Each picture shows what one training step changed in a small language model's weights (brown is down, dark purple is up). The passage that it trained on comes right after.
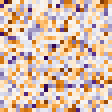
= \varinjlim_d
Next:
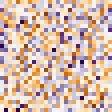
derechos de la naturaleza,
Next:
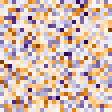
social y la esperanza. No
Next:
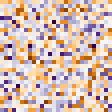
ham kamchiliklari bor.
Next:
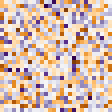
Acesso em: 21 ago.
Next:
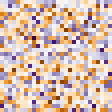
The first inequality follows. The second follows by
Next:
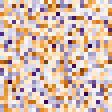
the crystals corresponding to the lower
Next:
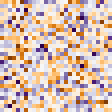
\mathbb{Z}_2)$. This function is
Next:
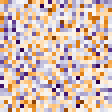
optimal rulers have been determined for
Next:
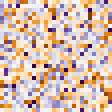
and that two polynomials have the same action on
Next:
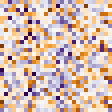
numbers, because we do not use the local
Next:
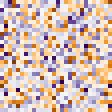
powers of a fixed Laurent polynomial
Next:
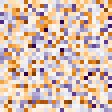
that there is a canonical surjective homomorphism
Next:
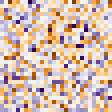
et la valeur de mes choix
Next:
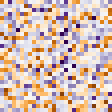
smooth scheme $X$ over $k$,
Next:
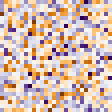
roept. Voorts
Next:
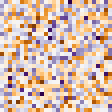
may estimate as we did in part
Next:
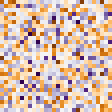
= A. $$ Then topological stable rank of
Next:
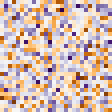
sebagai berikut: 1.
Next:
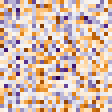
механизмов и
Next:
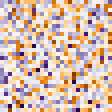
is zero if $\G_C$ is a
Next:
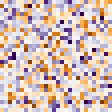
$$ Note now, that if $x,
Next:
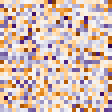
dalam penelitian ini adalah 48
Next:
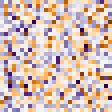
quadratic character $\chi$ with modulus
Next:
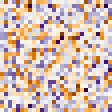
essere osservati dai
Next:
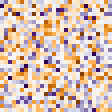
{\mathcal P}_K \1$ is a
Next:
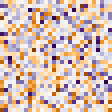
Crossed theoretical foundations and
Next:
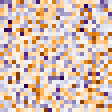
In this section we assume that $G$ is
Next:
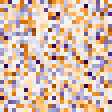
domésticos, ressaltando
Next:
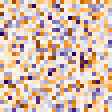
H [1], aún en
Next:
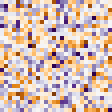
nodes, inter-facility
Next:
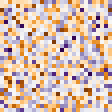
(\sim(\alpha \il \gamma))]$
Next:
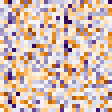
any semimodular lattice of finite length
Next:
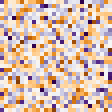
Esta actitud resulta clave a
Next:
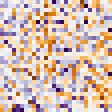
the Bessel polynomials, that are also
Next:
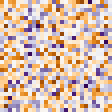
\ldots j_m \leq 2 \\
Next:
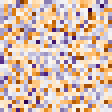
and $\sigma_3(a)$. Hence,
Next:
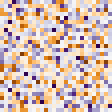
классификации, а
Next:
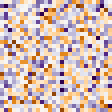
application of Stirling's formula shows
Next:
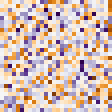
namoyon etish, ularni
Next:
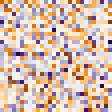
$z_R=1$, such that
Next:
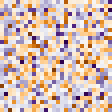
forward and analyzed (see,
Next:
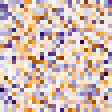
formular hipóteses, e o
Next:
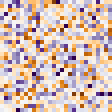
oksidlarni sulfid
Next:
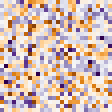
melalui aplikasi BRImo.
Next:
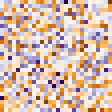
line is just a different way of
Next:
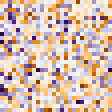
algebras with an additional operator. A more general
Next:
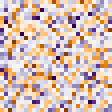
farzandlarimizning hali
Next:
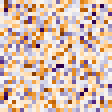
Oluşturdukları Dar,
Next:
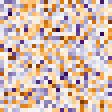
$K-1$ are independent. The parameter
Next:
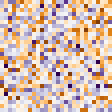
el ámbito penal, si son
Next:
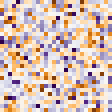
$q$-derivative of this expression
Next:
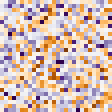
of our proof, we make use of a
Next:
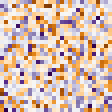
maka H_0 ditolak dan
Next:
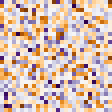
JAVOB" savollari:
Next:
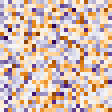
must have the WRSP of order
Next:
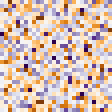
taper 0.04, aunque
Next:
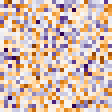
the previously computed catalog was
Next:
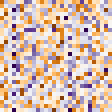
Оила ва оиладаги
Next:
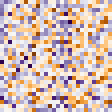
instead of the action of groups. We
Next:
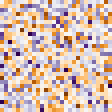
e métodos utilizados. Em
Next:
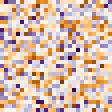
a human researcher may not have
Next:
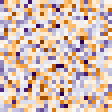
Foundation, Award No.
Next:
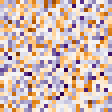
materiële activa die
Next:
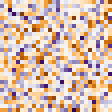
gamit ang SQ3R method
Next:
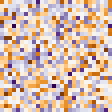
da inclusão, é fundamental para que a
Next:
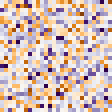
JOURNAL OF
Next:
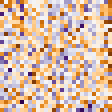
in the thin film we define thin
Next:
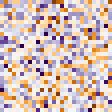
засвідчують, що
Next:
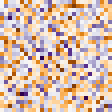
whose highest weights lie in the weight
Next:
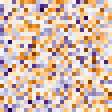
in the concentration via the change in
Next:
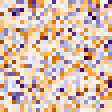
en esta nueva sesión,
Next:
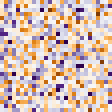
right inverse for the inclusion $\CT
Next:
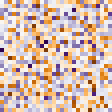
published in 1974. The
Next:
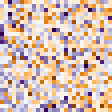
the matrices $F$ and $G$. For
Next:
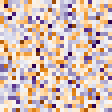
центром художественного
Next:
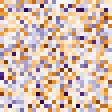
$$ \sum\Sb p\le
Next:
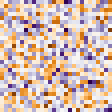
more refined study of that case taking into
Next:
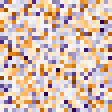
$T$-stable, hence the Lie
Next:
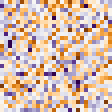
such that $i_1 \not
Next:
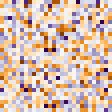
pesquisa, apresentação e
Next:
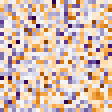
of this tangle, respectively. Each sign
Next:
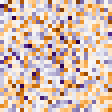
donc que $Y_Z$ et
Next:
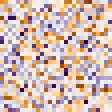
извлекать частицы
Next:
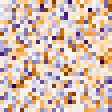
are done if we verify that:
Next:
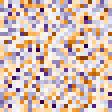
filtration defined as follows: an element of
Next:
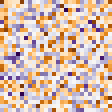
$\lambda\dvtx \Z
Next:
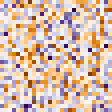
${\cali}_p$ respectively. We write
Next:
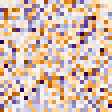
(infinite-dimensional) Hilbert
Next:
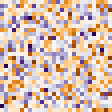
chega ao fim. - C)
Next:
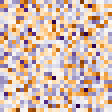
Tabela 1. Taksony
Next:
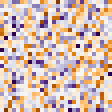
the general description, structure, life
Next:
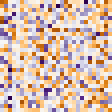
только тем, что в
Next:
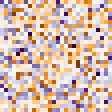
for the case of $^*$-algebras and
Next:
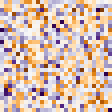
dado era fornecido pela
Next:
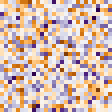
wichtiges Gegenstück
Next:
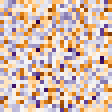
long been used in proofs of central limit
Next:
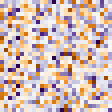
la autoría y originalidad
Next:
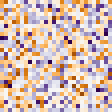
O método é particularmente eficiente
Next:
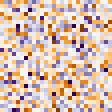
q.t]$$ Notice that
